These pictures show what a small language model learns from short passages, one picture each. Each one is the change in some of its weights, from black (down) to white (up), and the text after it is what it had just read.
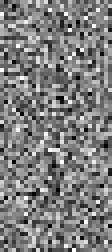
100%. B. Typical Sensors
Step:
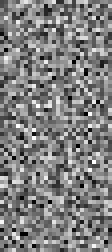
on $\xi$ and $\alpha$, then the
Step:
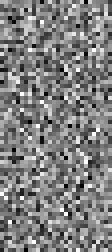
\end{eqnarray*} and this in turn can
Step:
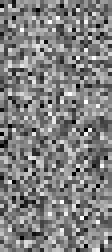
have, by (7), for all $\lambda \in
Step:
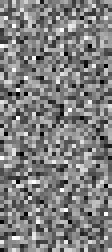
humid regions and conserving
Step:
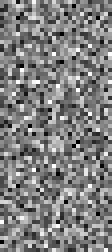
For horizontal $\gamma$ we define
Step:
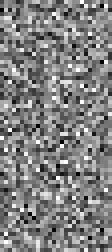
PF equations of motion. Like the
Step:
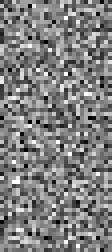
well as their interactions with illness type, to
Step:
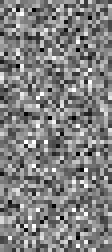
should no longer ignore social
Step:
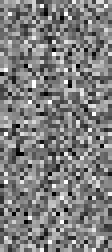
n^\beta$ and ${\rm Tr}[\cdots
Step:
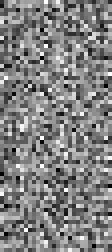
highly useful as a research and training
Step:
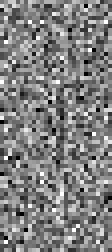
general $\P$)} What if the same
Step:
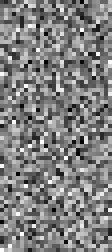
after flowering the maximum/minimum
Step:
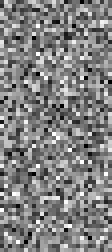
shows simulated PSD curves
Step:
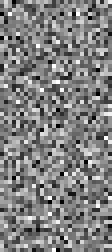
monotone. \end{definition} It
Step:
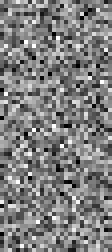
process. The original SOI handle
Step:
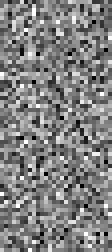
spurs and better flowering.
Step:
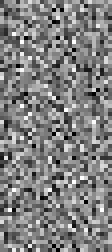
technique that converges to extrema of a
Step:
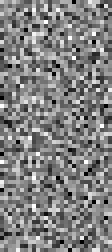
book problems and handwritten
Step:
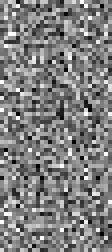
Flow requests $F$ ,
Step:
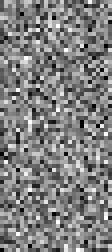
*v/v* HNO₃ and
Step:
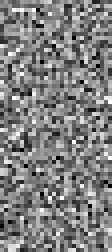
several tasks in classifying
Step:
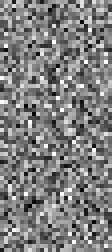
the tribe *Cynareae* and
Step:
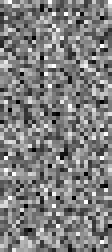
following smoothing scale invariant estimate for
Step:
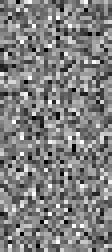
certain $2\pi$-periodic
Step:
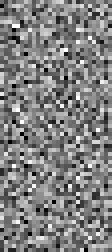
to 1. }, the quantity in
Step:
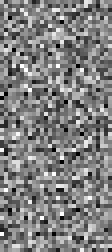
with nucleons as non-overlapping
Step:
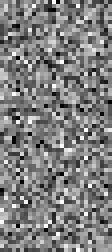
TFL doesn't have a
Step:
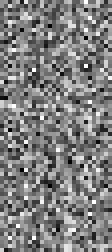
opposite helicities
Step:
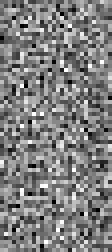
load shedding (shown in column
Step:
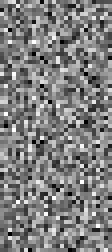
It is a critical component in a
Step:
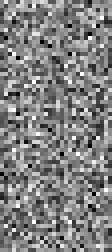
ferrite phase transformation in iron and
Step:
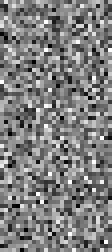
distinct two-level
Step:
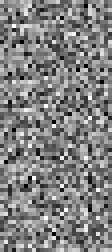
that the equation \eqref{eqimp} is the
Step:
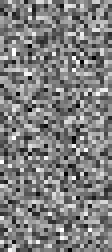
of line profile analysis that has been applied
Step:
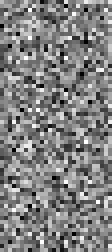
work on contextual co-presence detection
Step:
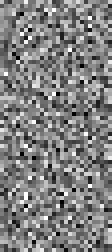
ABSTRACT With the
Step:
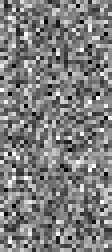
Wynn Guikema}
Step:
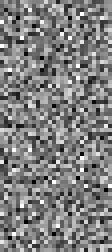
a clearer assessment of the
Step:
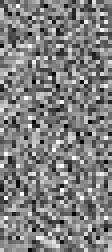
precise enough measure of the double decay
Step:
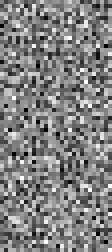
is l.s.c.: fix
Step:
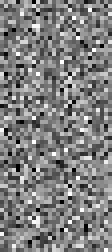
Professor Xiaoyu Fu for
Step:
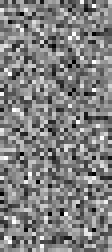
these technical tools makes the process
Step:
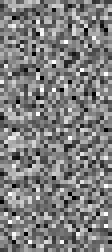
action of the structure group can then be
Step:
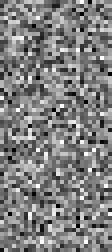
mode. As we have pointed out in
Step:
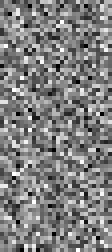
the application is Use Case
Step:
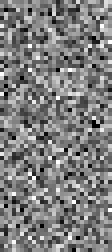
same proof shows that on the event ${\cal A}$,
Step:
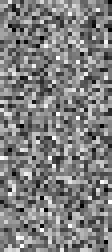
\bibitem{prb} R. C.
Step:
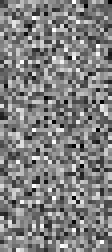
of the project. This work has been supported
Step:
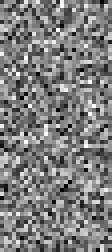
[6]. After T1, a thin
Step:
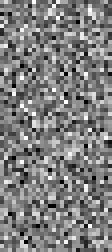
the following holds \begin{eqnarray*}
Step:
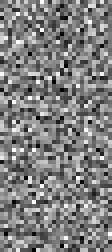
has a threshold wavelength at ~
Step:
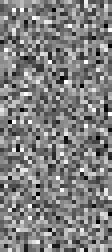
the time-bin qubit differ by
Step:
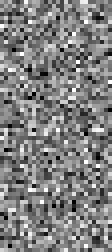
\int \left(f \phi^2
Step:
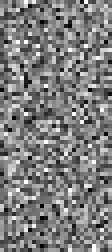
deal with recursive terms without recursive
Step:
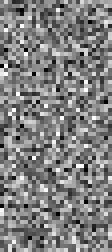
QCD. The strong interaction permeates every
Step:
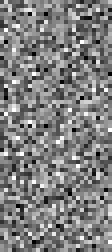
of credit institutions with clients in
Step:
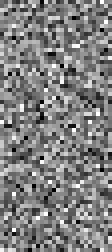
outlined in Table 2 (Appendix
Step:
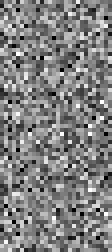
take into account this piece of
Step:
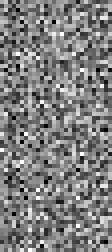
proved. One can also see from
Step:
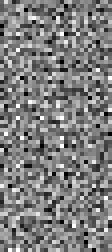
wave, which will transverse at the
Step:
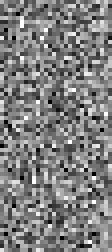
that the company bears these huge
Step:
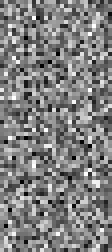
$>6000$; thus, given the result
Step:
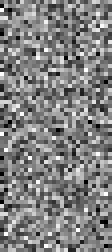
and temporal distribution and discuss how
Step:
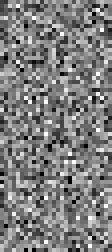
$\text{unlock } M; P$ waive
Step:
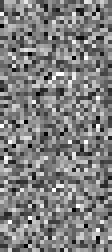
+ A_{1-loop}$ for the
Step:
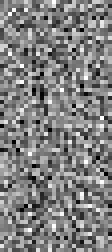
lemma is true for all $k <
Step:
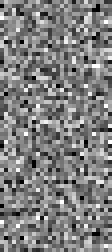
diagnosis and intervention
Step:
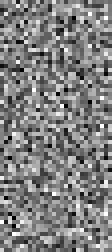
\] This forces us to define the
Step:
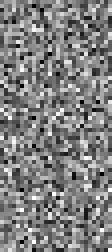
correlation function $b\left( t\right)
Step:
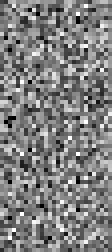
the tip ("extrinsic"
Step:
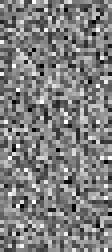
The result gained was the calculation of the
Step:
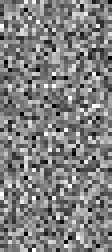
However, most of the fields containing
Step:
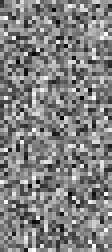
the basis of various characteristics of a
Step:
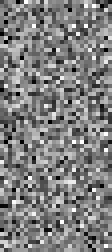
member giants should reach $V
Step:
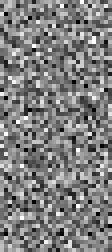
of a bright point at the solar limb within
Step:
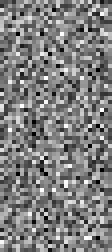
from the second law. As soon as a
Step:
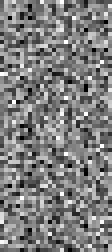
scientific process documentation that we
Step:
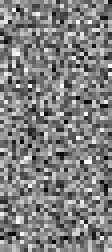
to the constraints stemming from
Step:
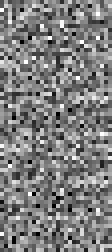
directly influenced by the crystalline
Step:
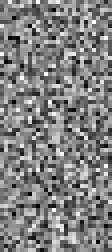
function regularization method. The results we obtain for the
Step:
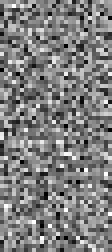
process as defined in (\ref{e.lambda}).
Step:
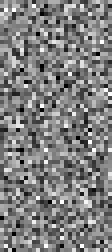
$X$ type. The strings connect the
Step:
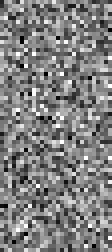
the above lemmas shows that $T$ is
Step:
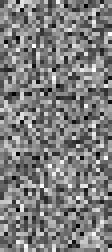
exclusively found in cancer
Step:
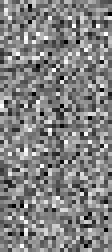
for being constantly imputed to
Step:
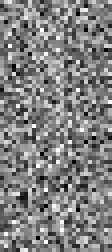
specific entry points at the city
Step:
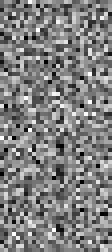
procedure at each step, it
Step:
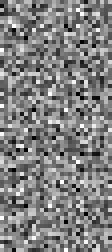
is between 1.6 and 2.0. The low
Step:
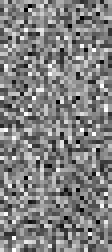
crop rotations for upland fields
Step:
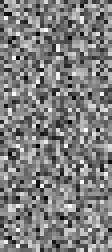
validation the method can be proposed for
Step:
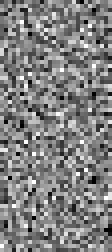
some further conditions on the relations between the
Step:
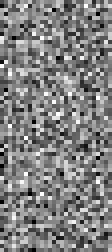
greatly in size and material properties.
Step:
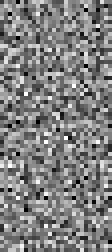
is famous for its remarkable
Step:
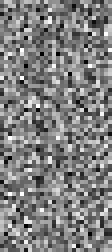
positive (negative) momentum
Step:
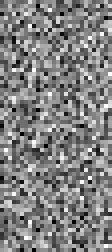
purpose, each lens group mounted
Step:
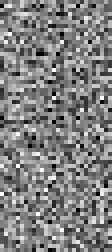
measurement outcomes, or whether
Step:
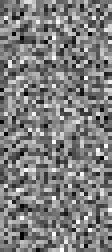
on the real line.) This implies that if
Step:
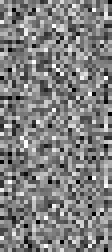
\ee \end{lemma} \proof This is
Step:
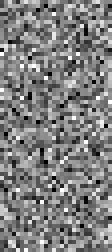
for any exact sequence $C' \to C
